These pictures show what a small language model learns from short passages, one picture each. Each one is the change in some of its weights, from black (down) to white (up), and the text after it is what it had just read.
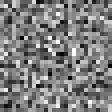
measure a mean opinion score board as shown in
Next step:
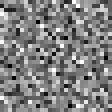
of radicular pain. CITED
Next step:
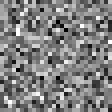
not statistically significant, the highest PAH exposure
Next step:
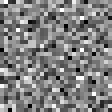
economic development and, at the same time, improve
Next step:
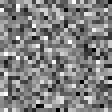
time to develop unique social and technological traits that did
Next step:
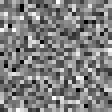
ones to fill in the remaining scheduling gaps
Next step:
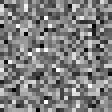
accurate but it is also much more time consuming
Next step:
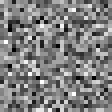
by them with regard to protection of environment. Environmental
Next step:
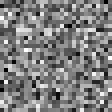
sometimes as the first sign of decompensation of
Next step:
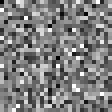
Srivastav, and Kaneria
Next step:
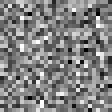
for internationalizing higher education. Looking
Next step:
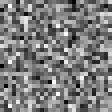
vegetation. The contrasting signal in NIR and
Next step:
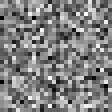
calories, since the calorific value of
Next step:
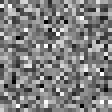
Kaduna. Two randomly selected Government
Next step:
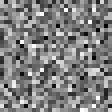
participation in music) Normative Aspects
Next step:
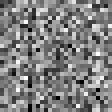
function that helps in reducing the progress of adverse effect
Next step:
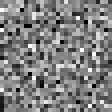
analysis, overall Socioemotional Needs
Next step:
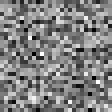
I patients; in class II patients with upper
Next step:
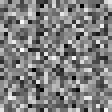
#[CITATION TAG] according to
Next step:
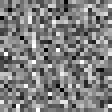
works on the principle of sound rather let us
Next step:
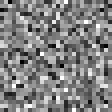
its variants up to omicron. Table
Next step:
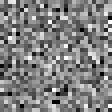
Does data tell the whole story? If
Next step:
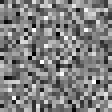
in four bands (RGBIr),
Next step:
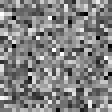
z-statistics and analysis of variance.
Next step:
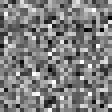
the 300 planned, chosen on the basis of the
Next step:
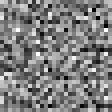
performance-based, process-based How to
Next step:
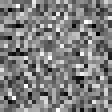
as a measure of *effectiveness*, whereas
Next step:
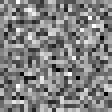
to design early warning systems to alert
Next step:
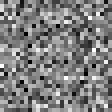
then used as BPN inputs to obtain location
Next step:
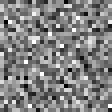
L. Grigori, M.
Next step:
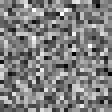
on a sample of the high permeability shield
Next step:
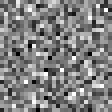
to contribute to nitrogen separation in treatment wetlands
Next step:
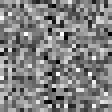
ohmic voltage drops associated with electrodes
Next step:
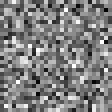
coverage have to be applied, including gradually more
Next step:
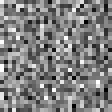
coping and solidarity Elderly supporting
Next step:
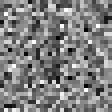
refractoriness (stable up to about
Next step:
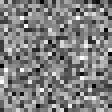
media posts, images of the catalogue,
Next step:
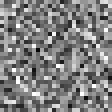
2. According to Table 2, the strength of
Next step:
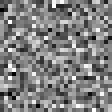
reverse transcribed and used in limiting
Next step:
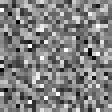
for deliberative and participatory processes.
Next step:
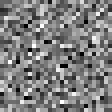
developed into a complete application. So that the application
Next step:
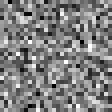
various available materials is done in brief. Figure below
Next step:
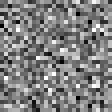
The deliverable is currently being extended to include more
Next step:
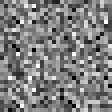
if you can exclude certain endpoints
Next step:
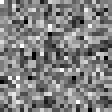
(bulk) from each formula, previously
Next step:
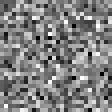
also failed to stop the flight of domestic
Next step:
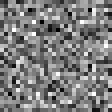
space position of all installations in the
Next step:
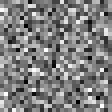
curricula, so far limited to individual
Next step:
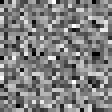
different authors Reference Oxide SO ₃
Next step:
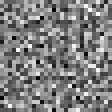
significantly differed from the characteristics of the control
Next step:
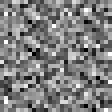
preparing online learning need to pay attention to the
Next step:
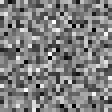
Risk Score with Focus on the
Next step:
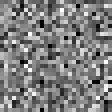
nm, after the introduction of 0.1 nm
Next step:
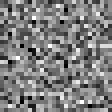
team is still missing some key roles, especially a
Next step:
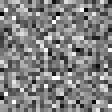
increasingly fierce business competition, supply chain
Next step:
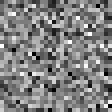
uni bahor ne'mati deb
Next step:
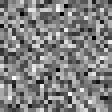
is rooted in a personal encounter with
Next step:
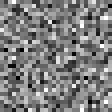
vector machine (SVM) as a
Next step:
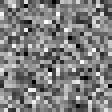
untrustworthy, sexually
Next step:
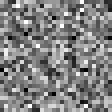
India. From just 4 per cent of new car
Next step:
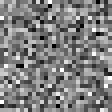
step-by-step workflows, best
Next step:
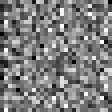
provision of infrastructure, either directly or through Public
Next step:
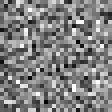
to the fact that digital media are not consider in
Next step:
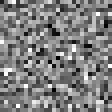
9.1 They don't have any role in
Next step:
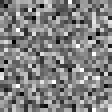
class of robots for mobile robotics applications.
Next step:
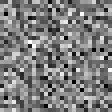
Chanclou¹ ¹ Orange,
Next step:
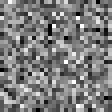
For example, in the case of two dams
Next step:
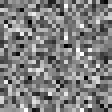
methodology that has been followed in Task
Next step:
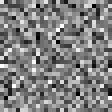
prompt engineering expertise. This is achieved through
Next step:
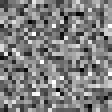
question is always what can be done to increase the
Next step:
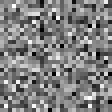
Establish DPO-level
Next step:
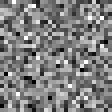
probability at next generation. In general, a
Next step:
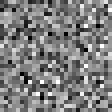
Uncertainty about effectiveness of interconnector
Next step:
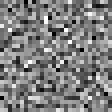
solutions to overcome these barriers. By uniting
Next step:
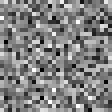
values, in-house expertise and resources,
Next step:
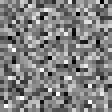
but no further information is available. A person identified
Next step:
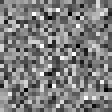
Tirreni (Campania
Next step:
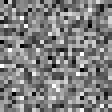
produced oil wells are presented. Results are processed
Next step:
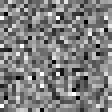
Diagnostic Frameworks and Future
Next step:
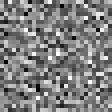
any Research Infrastructures, and the
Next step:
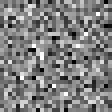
after they obey a command.
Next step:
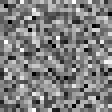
shops, and limited the quantity of goods
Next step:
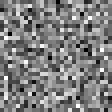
be understated, particularly in diverse educational settings like
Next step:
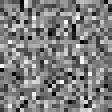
isolates were collected. The macroscopic
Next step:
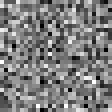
J-Y QIU was responsible for specimen
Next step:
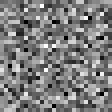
State, Nigeria Specifically, the study sought
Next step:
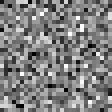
confidently stated that the songs and
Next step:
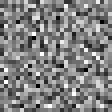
minimally affected or even normal. Exposure
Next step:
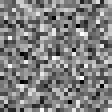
a more integrated and creative approach, we would
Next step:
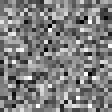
We have studied, by Raman
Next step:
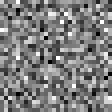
Co-Chairing RTSPC,
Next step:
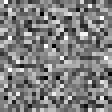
grade point average. Learning skills, intrinsic motivation
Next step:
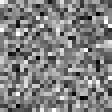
as 440 in 2013. One mitigating measure
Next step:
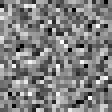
corrosion of gas holder, leakage
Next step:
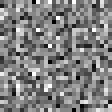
ocean governance, comprising of governmental and
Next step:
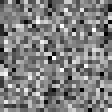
Throughout most of the cell, the elevation
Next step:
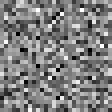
the authors failed to consider various types of road
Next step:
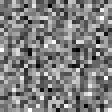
median control group risk across studies) is provided in
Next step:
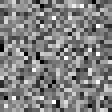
Keywords: *international trade,
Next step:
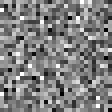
range of comfort when the heating and cooling was
